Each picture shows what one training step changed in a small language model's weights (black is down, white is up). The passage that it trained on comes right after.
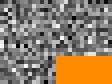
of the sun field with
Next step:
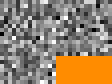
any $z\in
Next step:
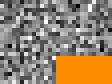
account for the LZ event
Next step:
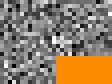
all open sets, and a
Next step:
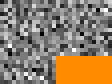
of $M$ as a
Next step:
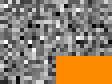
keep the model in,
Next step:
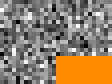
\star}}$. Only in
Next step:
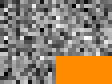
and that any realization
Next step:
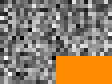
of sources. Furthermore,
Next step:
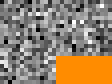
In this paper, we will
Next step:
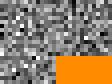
the SM particles or the additional
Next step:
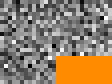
the d-vector produced
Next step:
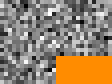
\mid \cX
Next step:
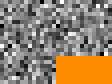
answers of the
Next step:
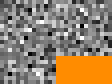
have not been computed explicitly
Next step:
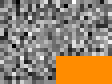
the contribution of the error terms
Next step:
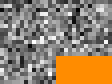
BHMS is
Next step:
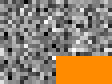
scatter of the four labels
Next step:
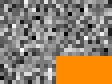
orientation. An estimate is
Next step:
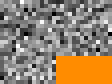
fields. Then, I will
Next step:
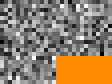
of the hermitian
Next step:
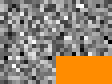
change $\ell$ (the
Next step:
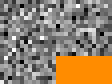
implementation, including gradient
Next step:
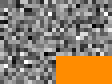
that this line passes
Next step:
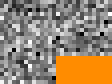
orbital period is given in
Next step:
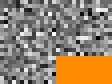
that complex chaotic interactions
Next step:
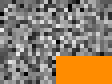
, with the aim of
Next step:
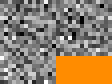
on any \pep\
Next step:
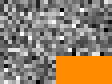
used in the case of
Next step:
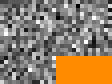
reliable results under
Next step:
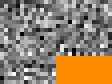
general only a coherent
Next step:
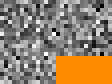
not expect the SB
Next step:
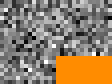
in arbitrary units. }
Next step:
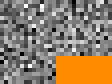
the piecewise
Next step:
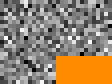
obtained from graph $G$
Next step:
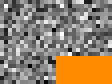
training process for our current
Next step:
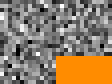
element verifying 3),
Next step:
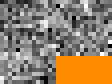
Section 5 we characterize
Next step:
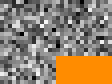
crit for odd degree
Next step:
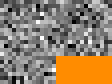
units were modeled as
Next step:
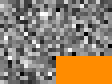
\gamma \to e t
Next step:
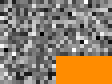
of initial parameters. }
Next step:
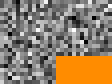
the bottom are not
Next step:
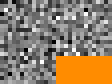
with $N_{\rm
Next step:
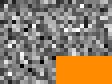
differential operators to $f$,
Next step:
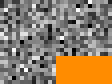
and in each iteration,
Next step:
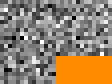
numerically than the heat
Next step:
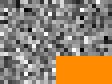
that (1) the
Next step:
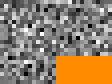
interacting than the other
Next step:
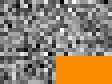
$r$ where the energy
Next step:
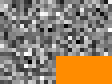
\infty$. We prove the
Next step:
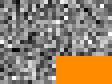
the widths of these
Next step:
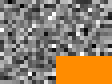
Yoneda dg
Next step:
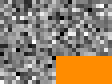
\section{Fundamental nonlinear
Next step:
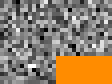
the data was reduced. We
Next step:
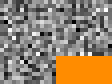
when a Markov chain
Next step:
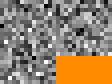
$$ These decompositions are
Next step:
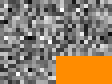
simplicity, that
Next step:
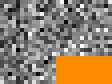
we have modified our standard
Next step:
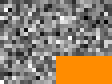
over $s\leq
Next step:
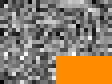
data set C). The dependence
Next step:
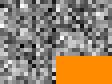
\ge \ldots \ge
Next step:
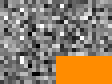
prediction error variance is
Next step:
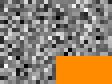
via localization, to quantum
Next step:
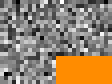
the incoherent
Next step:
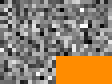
of $B$. Then we
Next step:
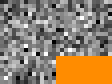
case of infinite statistics,
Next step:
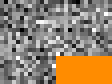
will now describe all phases
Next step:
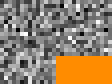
a small $\epsilon$ is
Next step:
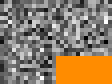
of the problem is smooth.
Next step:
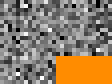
$I$ be a set
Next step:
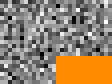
to an important question,
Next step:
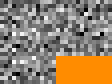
low energies are described in
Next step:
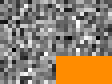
this framework, we propose
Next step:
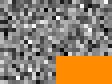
equation in e$_{1}$,
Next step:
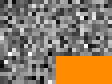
for information transferring
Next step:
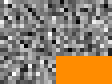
also measure the equivalent width of
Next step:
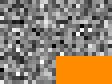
similar quality with a direct
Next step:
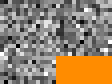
theory of heat conduction
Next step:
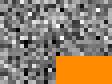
decreases as the number of
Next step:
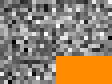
sums converges to
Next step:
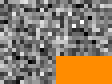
thus developing an effective
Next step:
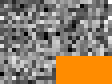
problem size and improves
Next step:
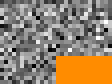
evaluated LLMs,
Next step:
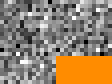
The last two theorems follow
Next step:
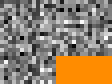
a point of view which is
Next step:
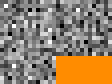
S)$ is the label of
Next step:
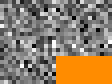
z-scores against
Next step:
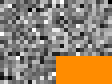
U, \text{
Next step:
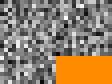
of $Z$ with positive
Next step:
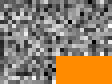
computational complexity of this algorithm
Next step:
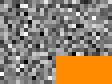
codimension $1$ it
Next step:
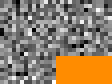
the internship of
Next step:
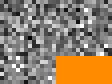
restriction of $g$
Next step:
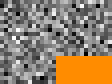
and replace $t$
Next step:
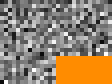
of unitary irreducible representations of
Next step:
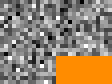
an offline relevance
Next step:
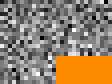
of course,
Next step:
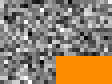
(c) Scaling
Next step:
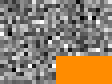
appears when the total number
